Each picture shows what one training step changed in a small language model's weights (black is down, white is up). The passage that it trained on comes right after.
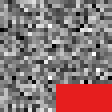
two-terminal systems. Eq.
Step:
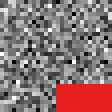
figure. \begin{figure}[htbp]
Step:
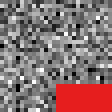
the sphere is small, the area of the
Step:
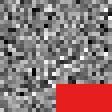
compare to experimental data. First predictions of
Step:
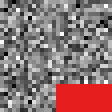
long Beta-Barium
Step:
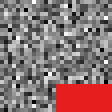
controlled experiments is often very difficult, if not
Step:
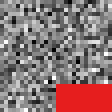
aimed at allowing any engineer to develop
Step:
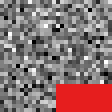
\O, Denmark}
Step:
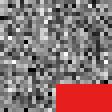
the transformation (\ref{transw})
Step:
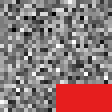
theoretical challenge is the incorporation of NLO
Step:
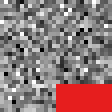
for all GRBs based of properties from
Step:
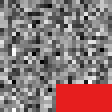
associated with the nearby phases with
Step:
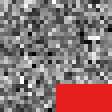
the schematic of our dual-gated device
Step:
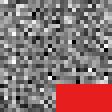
A, B). First, the overall scale
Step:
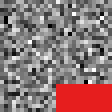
that the near-threshold interactions are
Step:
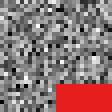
on $\sigma$ that results in the different
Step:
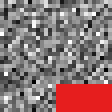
network with respect to the midpoint of the
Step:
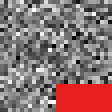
and uses one layer of hidden
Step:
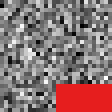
network environment. With that, continuous monitoring,
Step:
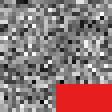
Dirac form factor the diagram pairs with the same
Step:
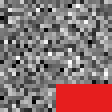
$\mathcal{Y}$ represents theoretically
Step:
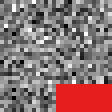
restframe spectra: (1.) those with
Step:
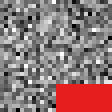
Phys. Rev. B {\bf
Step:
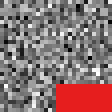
panels: Ionization rate for He
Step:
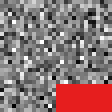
2-players and 3-strategies
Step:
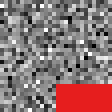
a dominant coolant, emitting throughout the
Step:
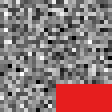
suitable solution $X$ for the
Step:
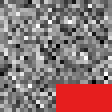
Estimating $\rho$ from
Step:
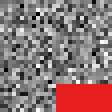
observations of supernovae indicate that the
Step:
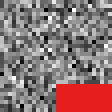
large enough, can produce the displacement of a
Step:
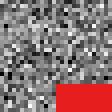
also maximally supersymmetric solutions. These
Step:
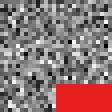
change of 0 to H, as shown in
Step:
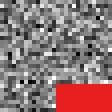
as the thermal properties of the heat
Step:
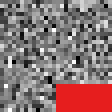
the QCD-connected approaches to hadron
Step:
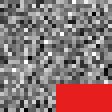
the tilde here coincides with that in
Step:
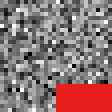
respectively. b) HS0,
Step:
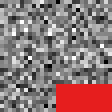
the register $ \ket{\Delta
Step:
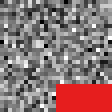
retrieved using the spatial correlations between the two
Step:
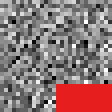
be more specific, consider the Ising model on
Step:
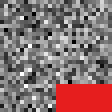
associated with massless neutrinos. See text for
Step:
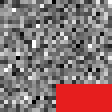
Forti, Emtsev, and
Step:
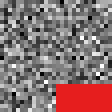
coefficients for each party across periods,
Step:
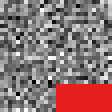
select PDE times. Top:
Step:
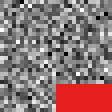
academic year. This is an
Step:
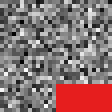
the pile-up after unloading
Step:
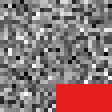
sample dimensions. These features are observed despite
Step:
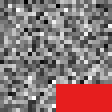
is a direct tracer of the dust.
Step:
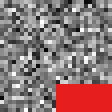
precession off resonance are presented in Fig.
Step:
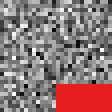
It is perhaps more appropriate to interpret
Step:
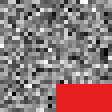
band approaches $E_\text{F}$,
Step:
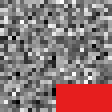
future when $t>0$. Similarly
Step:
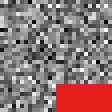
a previous work. To this end, we
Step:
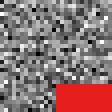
\section{Introduction} A laser interferometer
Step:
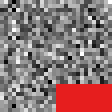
matter properties the corresponding values for the
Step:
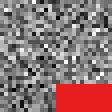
the LECs $c_i$
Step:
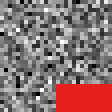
split implementers, so a bare linear
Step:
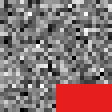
for food sources. At the same time
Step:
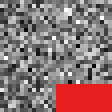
the final state and averaging for the nucleon
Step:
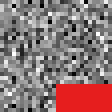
phases of quantum matter on a noisy
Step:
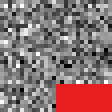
the TD-EFIOs consisting
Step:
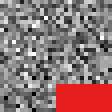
calculates the missing mass under the assumption
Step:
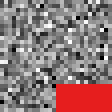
this is possible if probability is meant as
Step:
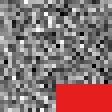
get the mapping, if present. Note
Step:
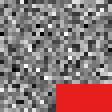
a finite volume (see e.g.
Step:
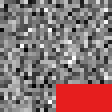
Then null controllable region of the system can
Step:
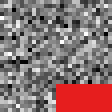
of the Republic of Korea
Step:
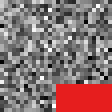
be calculated from the appropriate contraction of the
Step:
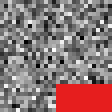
is defined, we calculate the mass and angular
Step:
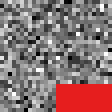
provide a natural fit: MCP communication requires
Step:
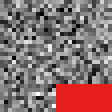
thermal state of each localized region within the
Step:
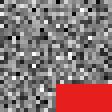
\cite{arxiv}. The following
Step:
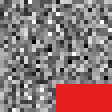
\end{table} Overall, our
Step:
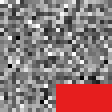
every $y \in S$, including the
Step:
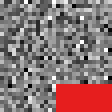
four scheduling policies in Figure
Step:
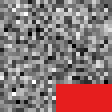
deriving our photometric efficiency parameters. For this
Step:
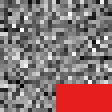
across the four radicals. This
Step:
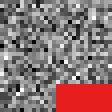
the system is gauge invariant, finite and gives
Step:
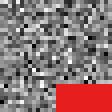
first $j-1$ rounds.)
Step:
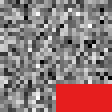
be chosen somewhere in the high energy limit
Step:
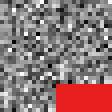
if), \end{eqnarray}
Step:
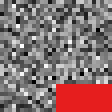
spacetime \cite{am}.}. With this
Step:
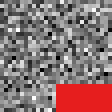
the time--independent (!) matrix
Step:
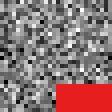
of the \ac{CB}, given
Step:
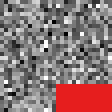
an approach not require additional data, but it
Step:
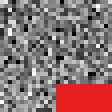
asymptotic formula for the scattering matrix in the limit
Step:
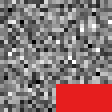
(PCM): as long as the inputs
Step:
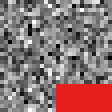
for s-electrons are deduced
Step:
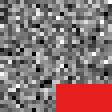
$K$ is independent of the direction of
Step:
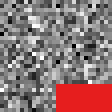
azimuthal and axial
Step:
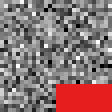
line width measurements (Coppin et
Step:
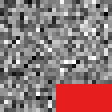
to optimize them for the problem at
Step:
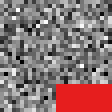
to group the tracks representing the same object
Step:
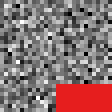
obtained for longitudinal momentum distributions (not shown)
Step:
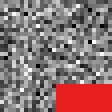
be careful in comparing the theoretical curves
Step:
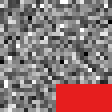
an invariant subspace ${\cal P}_{0
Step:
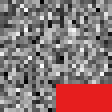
parameters that we chose in our models are
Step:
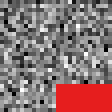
out} \approx R_{\rm
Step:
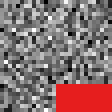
participant added, \textit{"First
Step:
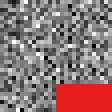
section \ref{pBBS} figure
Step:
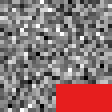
are Dirac cones). Since $\gamma $
